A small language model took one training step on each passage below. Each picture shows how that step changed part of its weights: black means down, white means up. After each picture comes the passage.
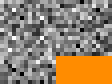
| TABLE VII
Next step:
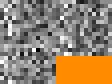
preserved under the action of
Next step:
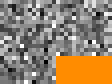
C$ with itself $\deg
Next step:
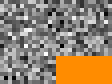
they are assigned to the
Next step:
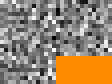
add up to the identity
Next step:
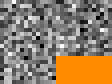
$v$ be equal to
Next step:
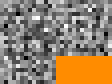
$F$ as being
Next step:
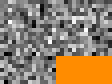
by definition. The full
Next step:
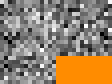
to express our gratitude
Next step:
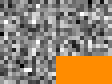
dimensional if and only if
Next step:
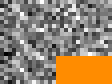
particular case of a quadratic Gauss
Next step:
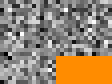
$\mathcal{P}$ for
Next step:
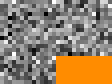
we get the required result.
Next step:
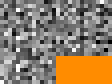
Let $d$ be an
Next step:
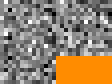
overcome the problem of singularities
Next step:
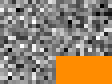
This in turn implies that there
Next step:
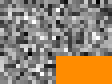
\] is an isomorphism for
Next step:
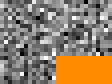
that $\lambda$ and
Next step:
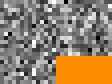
of the following holds.
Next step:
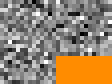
is the object $$M^*
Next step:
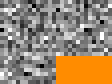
vertex of degree greater than
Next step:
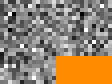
result can be obtained when we
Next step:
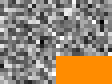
we have for other values of
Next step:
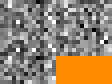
reals is Lebesgue measurable,
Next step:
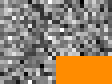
M. Levitan,
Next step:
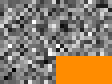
\log k)\) lower bound
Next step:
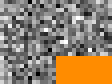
case that $g$ is
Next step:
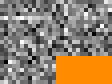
aspects of Artin groups
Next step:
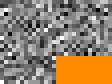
\times V^f$,
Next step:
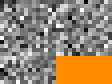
v_j \leq
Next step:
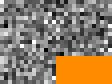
problem here by the above
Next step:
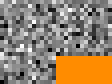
polylogarithmes de
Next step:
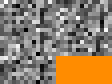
G$ and $h
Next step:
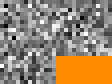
H$-modules with real central
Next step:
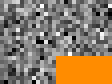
Notice that all these expressions coincide
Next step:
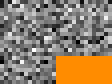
is not dominating, not
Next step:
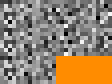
\rm and \ \mathcal
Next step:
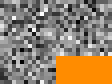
essential $1$-manifold of
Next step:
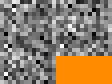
be found under this approach.
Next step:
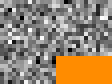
each bar that is
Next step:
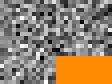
.$ \bigskip On the
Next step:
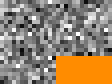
if $a \in
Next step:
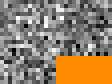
the matrix $T$ replaced
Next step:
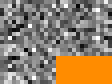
следующим образом:
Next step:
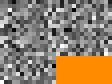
k^2\log k
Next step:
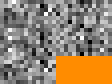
for real scalars.
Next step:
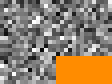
computation of harmonic number sums,
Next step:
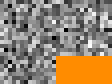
to the solution of the continuous
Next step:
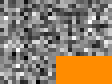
$\cv$ defined for
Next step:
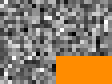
V(x)$ and that
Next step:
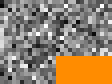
resulting node $n'$ is
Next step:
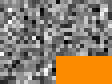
table. Finally, a brief
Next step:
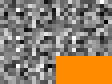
Let $A$ be an
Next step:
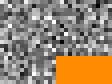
extended to the space of
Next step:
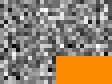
a specificity of groupoids
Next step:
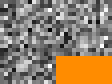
a new lower bound on the
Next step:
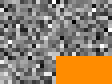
conceptually continuous design that
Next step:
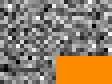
$\gamma$ must be used
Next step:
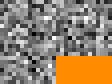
the transition function that associates
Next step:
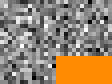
the Jacobi differential equation (the
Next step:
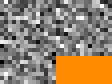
and partial flag varieties
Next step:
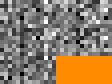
compatibly split, normal
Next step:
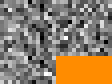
parts. Using again that
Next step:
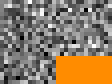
rephrased as
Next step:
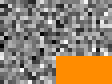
nonflat space forms to
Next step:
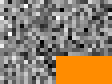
Introduce $\delta
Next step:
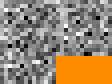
$x \in {\mathbb
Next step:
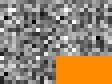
sub-case 3a.
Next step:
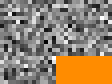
is equivalent to the assertion that
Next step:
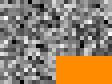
proved that there is a constant
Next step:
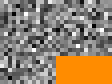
$\beta_i$ and
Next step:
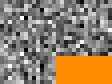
the problem. Here, we
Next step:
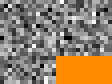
and Center for Discrete
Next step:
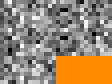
transparent reasoning
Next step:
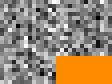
$n \equiv 1
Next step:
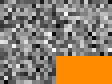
is a connected complete flat
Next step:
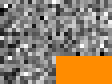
to obtain further information on the
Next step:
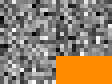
Different trivializations of
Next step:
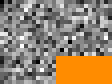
the linearized problem (the
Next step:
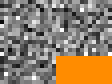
sequence (\ref{iter}),
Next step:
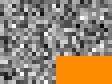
under certain conditions on the
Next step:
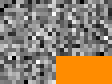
SDE with drift coefficient
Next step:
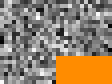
than for extreme quantile
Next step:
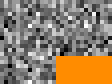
high-order correction terms are
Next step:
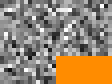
is meager. \item
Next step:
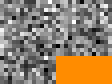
von $K$
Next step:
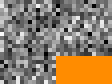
solution $f\in
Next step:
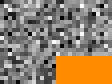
\end{equation} We
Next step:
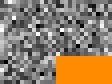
coordinate $k$-plane
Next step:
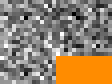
According to a standard result about
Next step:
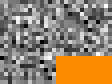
the uniform multiplicity $m$
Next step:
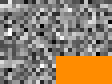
mimic fractured
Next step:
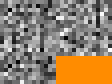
a method for constructing a
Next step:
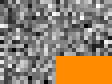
function $\nu\mapsto
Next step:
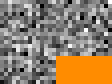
the proof. The proof is
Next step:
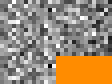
satisfaisant aux 11
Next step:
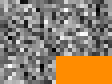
its dynamics. The rest of
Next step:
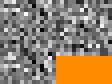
the same dimension, coincide and
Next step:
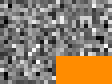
However, the Thom isomorphism
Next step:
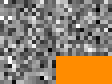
% in brackets,
